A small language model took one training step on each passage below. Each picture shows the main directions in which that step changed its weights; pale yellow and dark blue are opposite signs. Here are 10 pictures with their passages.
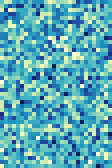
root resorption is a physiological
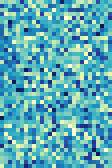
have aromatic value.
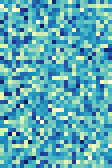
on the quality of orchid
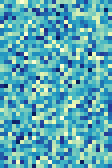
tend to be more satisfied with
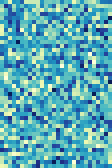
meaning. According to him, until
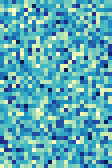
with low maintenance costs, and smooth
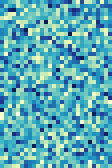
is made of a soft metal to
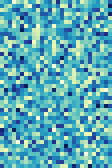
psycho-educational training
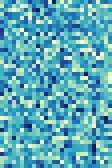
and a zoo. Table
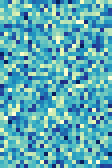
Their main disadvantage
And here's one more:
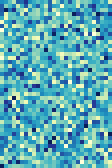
to build in additional feedback loops
